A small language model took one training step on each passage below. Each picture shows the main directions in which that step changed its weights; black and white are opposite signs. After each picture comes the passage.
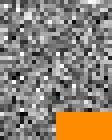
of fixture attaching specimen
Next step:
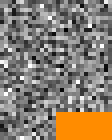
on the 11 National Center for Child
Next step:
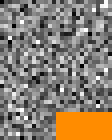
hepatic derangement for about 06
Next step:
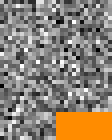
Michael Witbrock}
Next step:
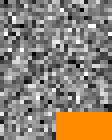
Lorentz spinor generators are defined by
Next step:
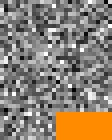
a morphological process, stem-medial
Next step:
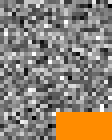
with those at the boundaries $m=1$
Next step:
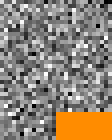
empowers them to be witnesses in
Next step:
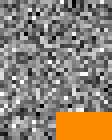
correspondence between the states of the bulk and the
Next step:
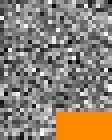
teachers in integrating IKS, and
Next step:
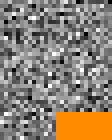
given by $\Psi (t) = e^{-i
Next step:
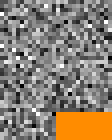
the modes from each domain will have the same
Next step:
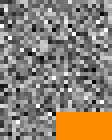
the MCA. MG-V,
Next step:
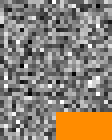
is similar to the uniform one, but now
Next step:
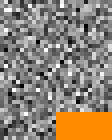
formation activity. Thus, we can
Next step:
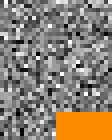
The toolkit and data provided by this
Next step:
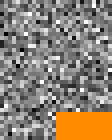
discrepancy between the probe characteristics
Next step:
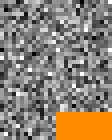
for the main file. Systems with
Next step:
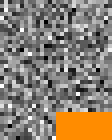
Physics (IoP Conference Series
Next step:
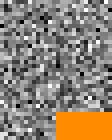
the temporal variation of the velocity
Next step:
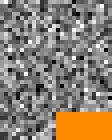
the internal multipolar fields commonly
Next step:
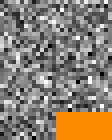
cosmologies and produced the halo
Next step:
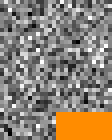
can craft adversarial sequences
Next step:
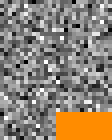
bacterial etiology. Other bacterial
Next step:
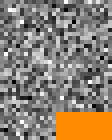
of external decoherence, as discussed
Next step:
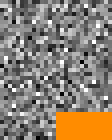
study. The cascading activities
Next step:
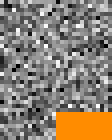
importance in the processes of increasing the
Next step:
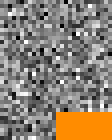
given that the site spins satisfied a
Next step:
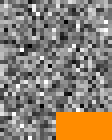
particles per area ρ also
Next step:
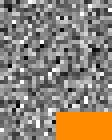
most of the past, as indeed a high level
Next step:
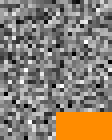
the SNR without losing too much
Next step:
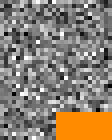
vocabulary to describe activities
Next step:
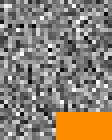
the ensemble of the inertial
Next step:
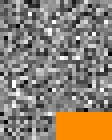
four H-bond-type interactions
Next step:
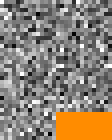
collected for this study were analysed using the
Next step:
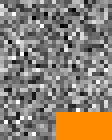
in September 22, also
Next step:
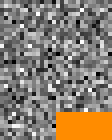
modelled literature search was carried
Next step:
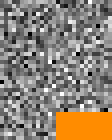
to it by gravity — the planets
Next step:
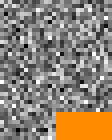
where variation of classifier performance with
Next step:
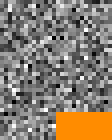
similar, but type I error rates remain
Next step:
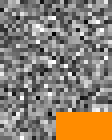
of trisector cross verification for data set.
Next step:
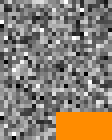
EOS, binary mass, and
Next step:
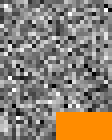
the first and second groups of chemical
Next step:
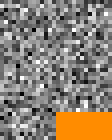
project highlighted barriers to
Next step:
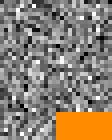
be addressed to the Editors.
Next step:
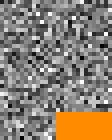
Fig. 16 shows the PV output power for
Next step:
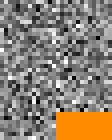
middle, and bottom
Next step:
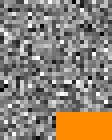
a whole)” (1st place);
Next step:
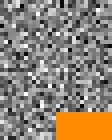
achieve objectives'. Though
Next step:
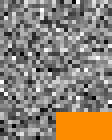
behaviour of the \louis{physical
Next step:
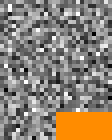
Thus, it is straightforward to see
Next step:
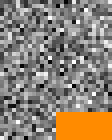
enhanced efficacy and potential for
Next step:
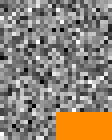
ends of a branch are known,
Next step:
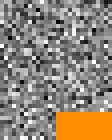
and bulky as Railway
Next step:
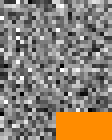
[10]. Another works in this method can
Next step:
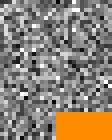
learning techniques like neural networks [19,
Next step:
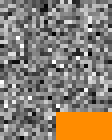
personality's mental reserves (the
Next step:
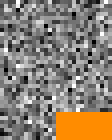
for creating permanent links
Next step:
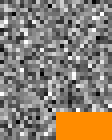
the highest. This is illustrated
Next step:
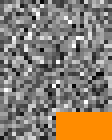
methodology employed to measure the variables.
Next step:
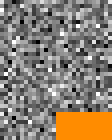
possible and let make adjustments based on
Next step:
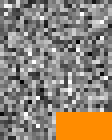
authors declared that no experiments on
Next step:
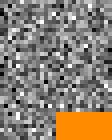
of D-Wave vs IBM-Q
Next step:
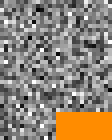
\end{align} Near to a
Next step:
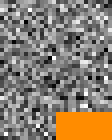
the underlying reality has nothing to do
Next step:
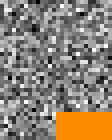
1/2, ram up the $T$ and
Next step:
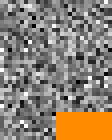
\startdata HCO &
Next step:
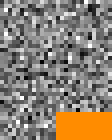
strain magnitude as a function of Co
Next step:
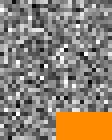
triplet set if for every
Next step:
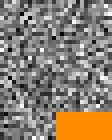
just above it and then secured in place
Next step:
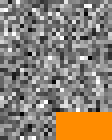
factor value. Estimates for the time needed
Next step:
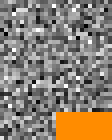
Audit Tenure) on Accounting
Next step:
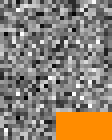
supported by an Outstanding Junior
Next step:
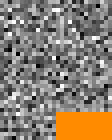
requirements such as authenticity,
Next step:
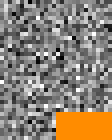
X Ly$_{\alpha}$ line at
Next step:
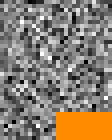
with atoms in $|b\rangle$ at
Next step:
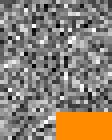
Perpignan, France, in
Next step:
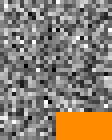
development method consists of 5 stages as
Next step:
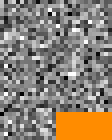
the sheet. The chamber is then
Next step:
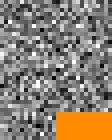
\datasetname{}, comes with
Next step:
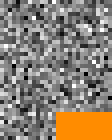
be used to achieve an accurate estimation
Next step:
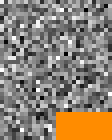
Interaction Usability 81,73 6
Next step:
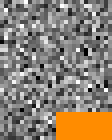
field $\mathbf{v}(\mathbf{x},t)$
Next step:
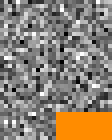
an untrainable network. The same training
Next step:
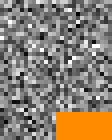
13) on the Keck-I
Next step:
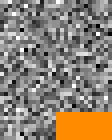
specifications (Silfab Solar
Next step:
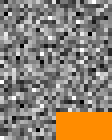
.119 I take the initiative in
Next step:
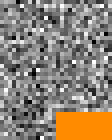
in Fig. (13). The using of bracing
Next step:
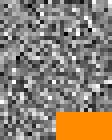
anaerobic exercise applications.
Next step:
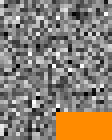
Science and Technology 15(25):
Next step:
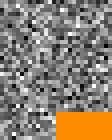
in a static and dynamic environment designed in
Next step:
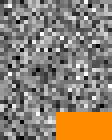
{2\over3} \epsilon_\phi V
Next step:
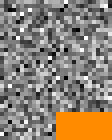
battery logger is then initialized with
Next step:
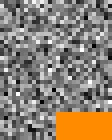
have access to your university's test
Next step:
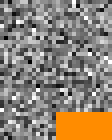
the S-SvNS scenario.
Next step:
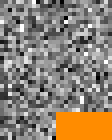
arena setting. Within Table
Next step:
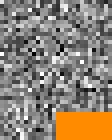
contains the function $f^2(z,
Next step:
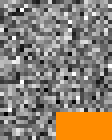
it is the set of pure gauge
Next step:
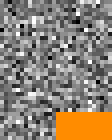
surfaces with one boundary in the matrix
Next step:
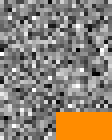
been considered in this work, the energy has been
